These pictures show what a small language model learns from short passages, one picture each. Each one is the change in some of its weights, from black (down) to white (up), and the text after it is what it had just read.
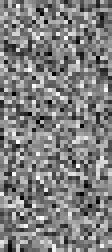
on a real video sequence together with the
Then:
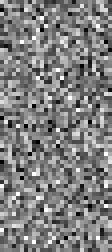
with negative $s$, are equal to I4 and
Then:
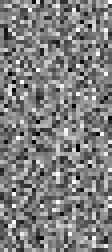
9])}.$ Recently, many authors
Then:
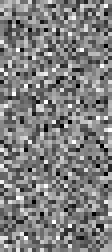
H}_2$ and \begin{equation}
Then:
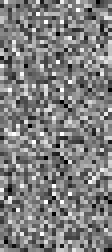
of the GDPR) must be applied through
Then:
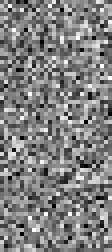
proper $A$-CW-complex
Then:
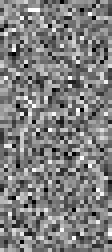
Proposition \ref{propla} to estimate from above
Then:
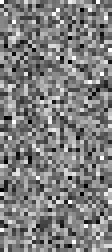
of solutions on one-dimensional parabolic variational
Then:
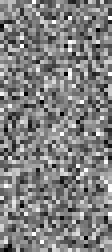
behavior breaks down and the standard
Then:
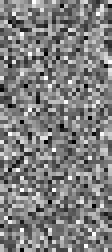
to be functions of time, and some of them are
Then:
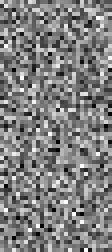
we have $\#GB(S) =
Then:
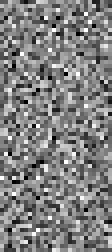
the only point in the essential spectrum, and
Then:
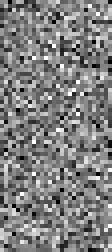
perfect information case. On the other hand,
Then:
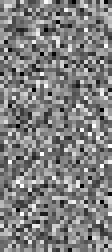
producción. Los
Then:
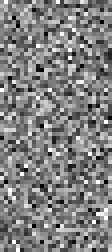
with the sample. Due to this, more number
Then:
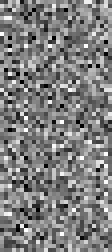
unsocial, unpredictable, and
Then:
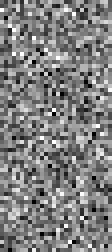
plan studies that will verify the so-called
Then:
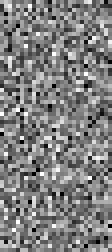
in the second equation of the system, we can show
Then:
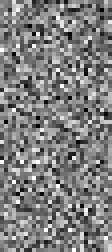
not frequently used appear anonymous.
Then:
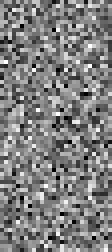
collected, and the crabs were placed
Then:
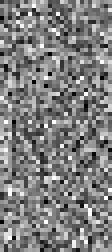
entails blending Portland cement
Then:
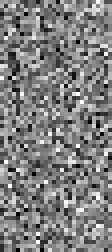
Corollary \ref{uniform2} shows that $$
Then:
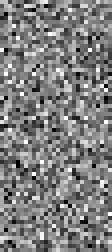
consider the bipartite graph $H$ with
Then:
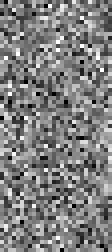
mg/l, as Table I. The
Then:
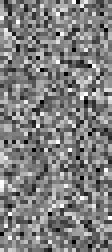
severe socio-economic impact in
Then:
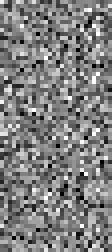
dataset. Human intervention experiment Since the
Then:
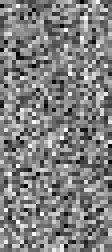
the proof is the same to the proof of Theorem
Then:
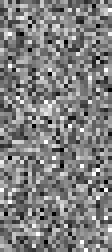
für Evolution und
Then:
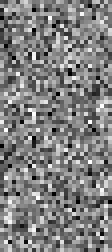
that there is a possibility that such cooling
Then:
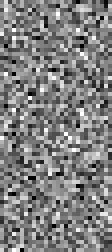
involutions (that is, bijections
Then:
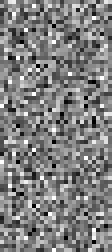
\ . $$ \end{Thm} As the
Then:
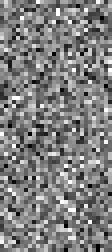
infrastructures and memory institutions.
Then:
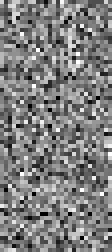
in (\ref{DefineLCR}) and
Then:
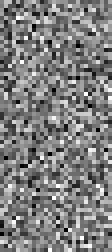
in (\ref{S principal}) with
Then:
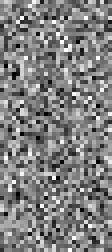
The slow down by a factor of
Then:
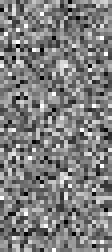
Zealand. The instrument is
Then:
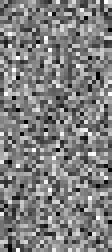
we prove the main theorem supposing that
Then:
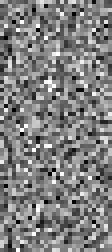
Conclusion In the study, the subject of endless
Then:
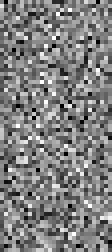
ten kernels germinated at an
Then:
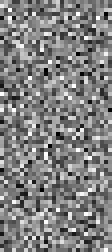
transitions between these states. Software and
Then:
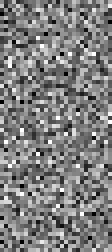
150 mm) were produced by
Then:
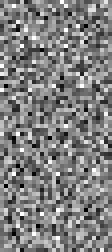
$3$-cosymplectic manifold is the transposition
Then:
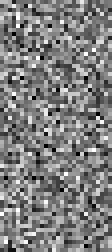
denote by ${\cal A}(x)$ the set of
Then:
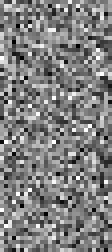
discovered by Charles Darwin
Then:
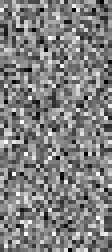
$n\in\integers$, or to
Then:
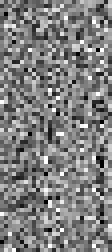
developing countries. By providing financial services to
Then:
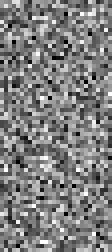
combining the data from a few monitoring
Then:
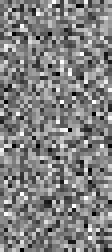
necessary, but on its own not sufficient, condition for
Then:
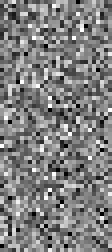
[FT19], which enables a wide
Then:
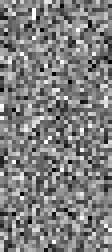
of $0.3$~s, which corresponds
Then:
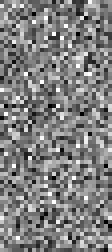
definitive treatment for these tumors is
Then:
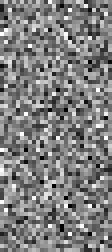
of teacher efficacy is supported and
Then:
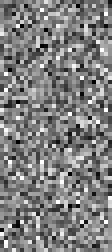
Generalized Cartan type K Lie algebras
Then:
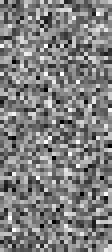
arise on the level of the individual lexical
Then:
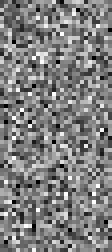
are there clear connections between the representation theory of
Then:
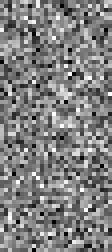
it can be concluded that the meaning or
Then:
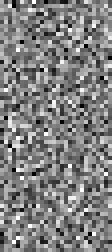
If exactly one of $d_1$ and
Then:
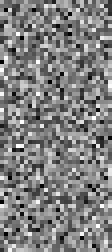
and Multimodel Inference Based
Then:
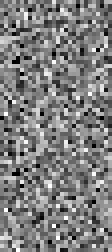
some rows or some columns in
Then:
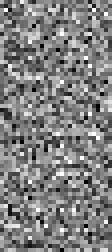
| Kulenovic et al.
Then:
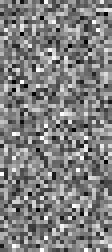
An *anchor image* is selected,
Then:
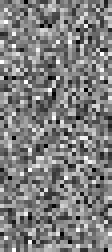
in analyzed tumors². The
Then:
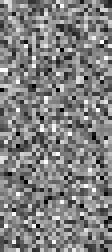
is changed to the actual distance. The
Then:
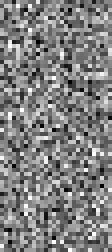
of the unintentional grotesque,
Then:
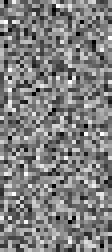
the corresponding ancestral lineage. Since the
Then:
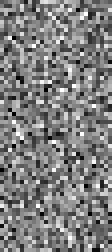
investigate both direct and indirect effects. The
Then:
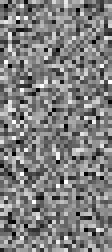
the UK or Sodalitas in
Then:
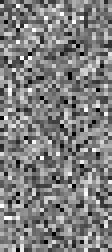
120°C for 40min and vary
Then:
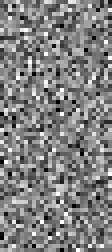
substrates¹ because of its potential to
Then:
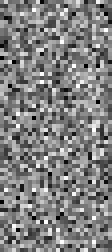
consistent results under identical conditions (same
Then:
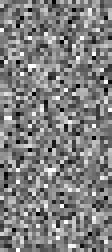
Effectiveness Business effectiveness generally
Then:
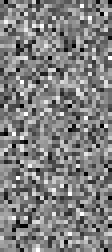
These would produce certain perlocutionary effects
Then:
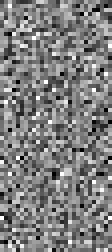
the statistical significance of differences between the
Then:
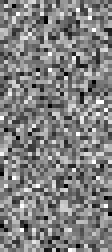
structure of the Navier--Stokes
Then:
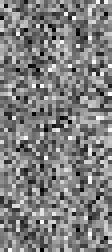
Handedness shows difference in qualities of an
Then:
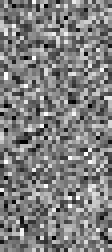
certain amount of work and establish responsibility for
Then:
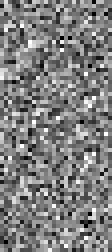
reserve changes reflect the extent of
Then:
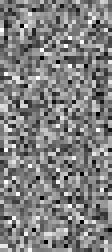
u^\star)$ denotes an optimizer of the
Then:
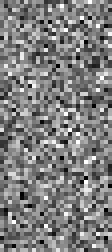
exclude the possibility that *S.
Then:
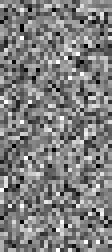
Subadditive ergodic theory
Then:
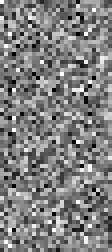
than other ML algorithms in terms of
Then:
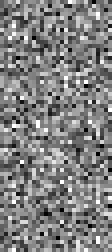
JMR AV. Contributed
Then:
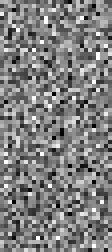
\\ \varkappa_{\gamma 1}^{\gamma
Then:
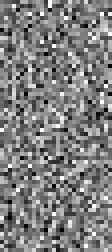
of the $k!$ ways of
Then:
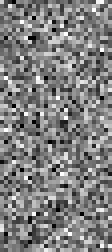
plasticizer. Fourier transform
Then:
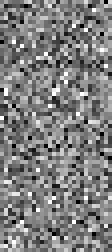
batch size of 4096, an
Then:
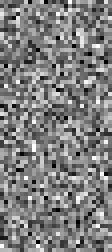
or \cline{col1-col2}
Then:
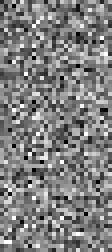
same variables), which are necessarily ``disjoint''
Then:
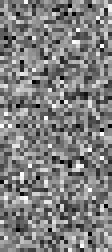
Architects were concerned directly with
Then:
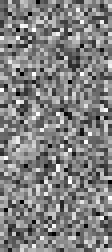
for any $r\geq 1$. For any
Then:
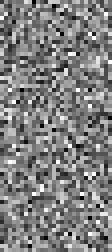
of PTS sample which is high in strength compared
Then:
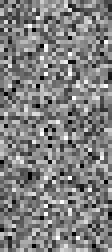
electronic medical record difficult to use in
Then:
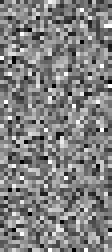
a bounded interval. We define the Laplacian
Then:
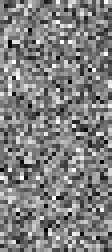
by Rosser and Schoenfeld.
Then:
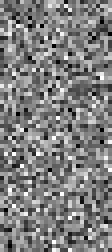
of the control solution. Thus, the switching
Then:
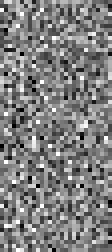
\noindent \textbf{Remark 3.2
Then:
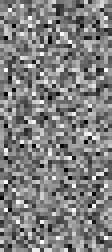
result in this paper takes the approach of
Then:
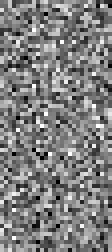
so hoping for complexity and a real
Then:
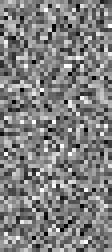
used a least squares fit to identify optimal
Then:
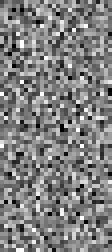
\noindent {\bf Herrmann$,$ R.
